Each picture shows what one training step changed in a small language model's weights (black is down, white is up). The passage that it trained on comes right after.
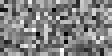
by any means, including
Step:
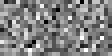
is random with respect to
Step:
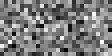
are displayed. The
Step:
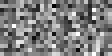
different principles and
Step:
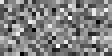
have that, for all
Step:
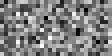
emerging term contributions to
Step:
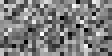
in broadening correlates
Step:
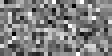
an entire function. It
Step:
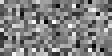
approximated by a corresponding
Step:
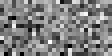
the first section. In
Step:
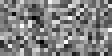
than 0.8 for
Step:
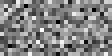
and this paper (see
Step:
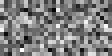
shoulder height
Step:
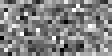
this technique has been used
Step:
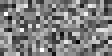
a $\ZZ$-homology
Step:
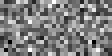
source to get a desired
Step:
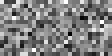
for all natural numbers.
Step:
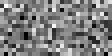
to each user's
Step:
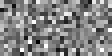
known that the special
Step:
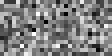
is trivial and,
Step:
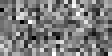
history and dust content
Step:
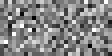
contributed equally to
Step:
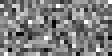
multivariate Gaussian models
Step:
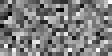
cocycle. Next
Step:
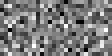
\eeq where the
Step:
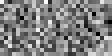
will also be actively
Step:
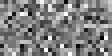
years before surgery
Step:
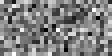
when we derive the general
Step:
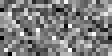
form $q$ has
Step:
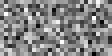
include the uncertainties in these
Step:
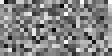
the high-frequency component
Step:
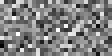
for all $0
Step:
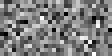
X$. This proves the
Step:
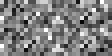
practitioners in the
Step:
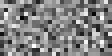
this is the regime which
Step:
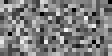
0$ and $\beta
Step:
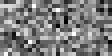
Before we come
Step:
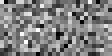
the extra-solar
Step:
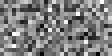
reasons for the rise
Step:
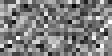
of the present mechanism,
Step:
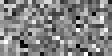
in our case because the
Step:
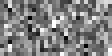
themselves on the halo
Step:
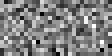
0}$ is a family
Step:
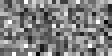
a dark test in which
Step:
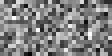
for Basic Research
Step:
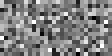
known, the decomposition of
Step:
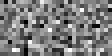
conspiracies are
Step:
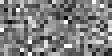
used to capture the
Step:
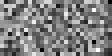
in a structural and
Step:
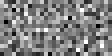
side boundary. For the
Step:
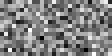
Field},'' in
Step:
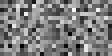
weak integral sense) whether
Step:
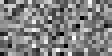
in terms of which one
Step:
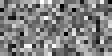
e}_z$ and
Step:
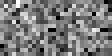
and $F$ be
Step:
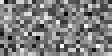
the following statements are
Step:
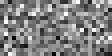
that there exists an edge
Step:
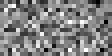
is compactly almost periodic
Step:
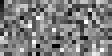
were investigated by a number
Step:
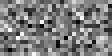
data rate to be used
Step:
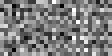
exhaustion of
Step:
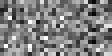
refer the reader to
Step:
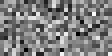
cannot use the other context
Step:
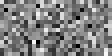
to also give a higher
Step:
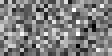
We turn now to
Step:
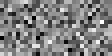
| ZnO |
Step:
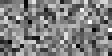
in RW Aur
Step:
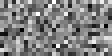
layer. Thus,
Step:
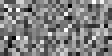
Brownian motion.
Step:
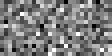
per time step:
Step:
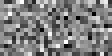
that it bounds. We
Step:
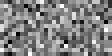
University Grants
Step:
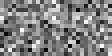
full-volume LMA
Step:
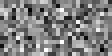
binding energy defined by
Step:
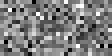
Main parts of the
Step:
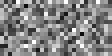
and the associated production of
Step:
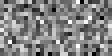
each $(s,
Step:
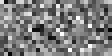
the second claim of
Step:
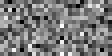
So `category' here
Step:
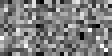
cost and the user time
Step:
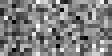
also been performed by
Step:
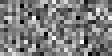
input–output pairs
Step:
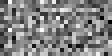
developed by Advanced
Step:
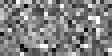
and the measured outcomes
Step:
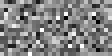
this paper, and for
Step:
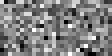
the negative drift gives
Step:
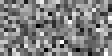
is worthy to mention
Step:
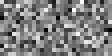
be fulfilled for
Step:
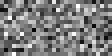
set $V\subset
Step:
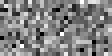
by $n \approx
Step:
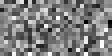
with the way test
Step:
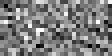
a stability interval. Then
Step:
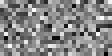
continuously records
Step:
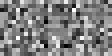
potentials used in previous
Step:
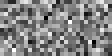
duality theory produces a
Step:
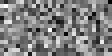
T-d$ and
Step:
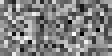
vector of $\Gamma$.
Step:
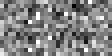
flux linkage caused by
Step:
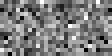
crystals exhibiting
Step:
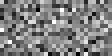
negligible, the situation becomes
